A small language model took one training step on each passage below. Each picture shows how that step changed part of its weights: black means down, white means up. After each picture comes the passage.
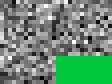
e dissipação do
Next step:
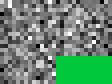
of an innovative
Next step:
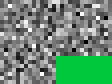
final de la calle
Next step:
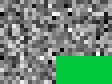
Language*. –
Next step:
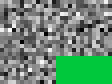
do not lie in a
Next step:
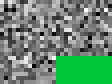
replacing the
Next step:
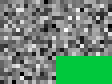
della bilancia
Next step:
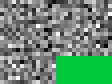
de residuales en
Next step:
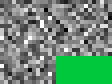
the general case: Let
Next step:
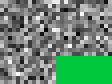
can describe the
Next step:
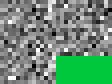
\item $1\le
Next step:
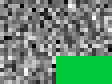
to the fact that the
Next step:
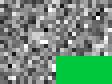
for all solutions $A
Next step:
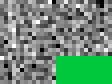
noch drei
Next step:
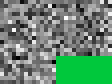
symmetric tableau
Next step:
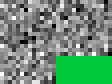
las medidas que
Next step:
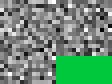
functions discontinuous
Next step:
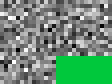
Comasco E,
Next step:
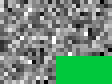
the first analysis that
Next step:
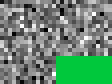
the previous ones
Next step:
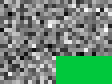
using complex integration
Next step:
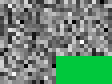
even passing
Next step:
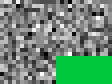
novo sistema
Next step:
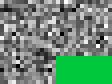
for the storage
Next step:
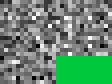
value problem of linear
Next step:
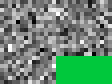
For any $p \in
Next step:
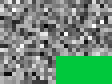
das pr3ticas
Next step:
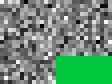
over the integers.
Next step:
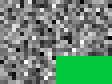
see that the stability
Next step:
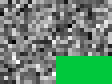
submodules of
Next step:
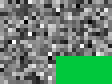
this reason, we
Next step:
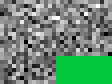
consumo generada por
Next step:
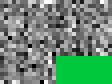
context of zonal
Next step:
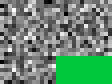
\nabla \zeta\,
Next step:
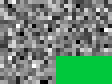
can meet in a
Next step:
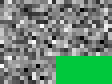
sulla base di
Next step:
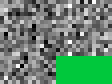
is mapped to a
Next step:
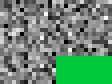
subnormal} has
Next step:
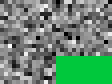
da Estratégia
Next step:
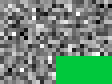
be representable,
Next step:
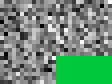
a trinomial.
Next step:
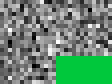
squares, by
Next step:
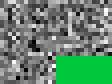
We begin with defining
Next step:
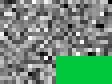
the Eisenstein
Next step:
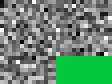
in view of the
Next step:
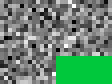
to the parameter of
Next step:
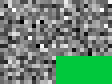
of symplectic
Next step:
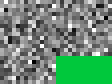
that $w$ is
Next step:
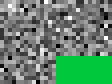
were given and proved
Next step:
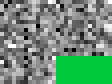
Our main result
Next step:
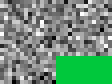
de Análise de
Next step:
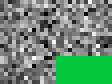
facetas de la
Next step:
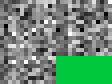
Hopf algebra structure
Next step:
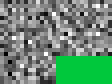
organização social
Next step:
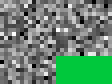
be written
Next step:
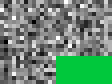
order statistics,
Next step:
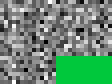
therefore provides
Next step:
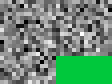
buscar lo
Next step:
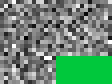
separati i casi
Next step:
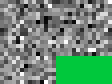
Diese wurden
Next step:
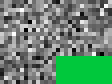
is a clonal
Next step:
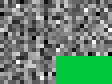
reduced to the following
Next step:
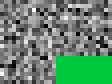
to prediction on the
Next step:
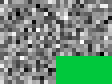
is the support
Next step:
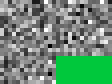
SMA Negeri
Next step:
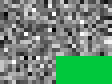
is an edge where
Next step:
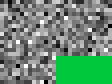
same notations for two
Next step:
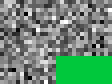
and only if $C$
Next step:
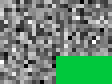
event is hit
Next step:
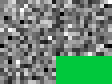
walk $({\rm
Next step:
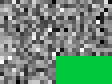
melalui command
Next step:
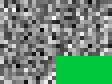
bor. Bu
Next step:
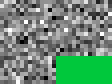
5 graduellen
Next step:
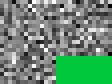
stable GSFR
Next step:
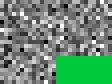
step. Take
